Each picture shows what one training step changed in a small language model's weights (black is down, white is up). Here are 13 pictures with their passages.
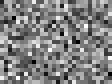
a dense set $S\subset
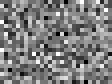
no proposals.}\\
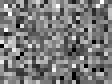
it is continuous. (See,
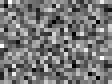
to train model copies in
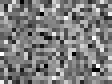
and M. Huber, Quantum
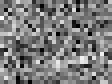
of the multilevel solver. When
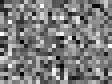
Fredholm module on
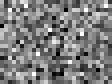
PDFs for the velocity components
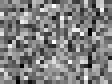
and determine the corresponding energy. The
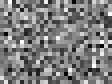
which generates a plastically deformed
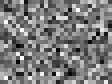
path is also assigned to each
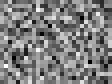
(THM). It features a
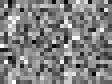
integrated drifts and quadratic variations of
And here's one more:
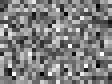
an interval $I := [h
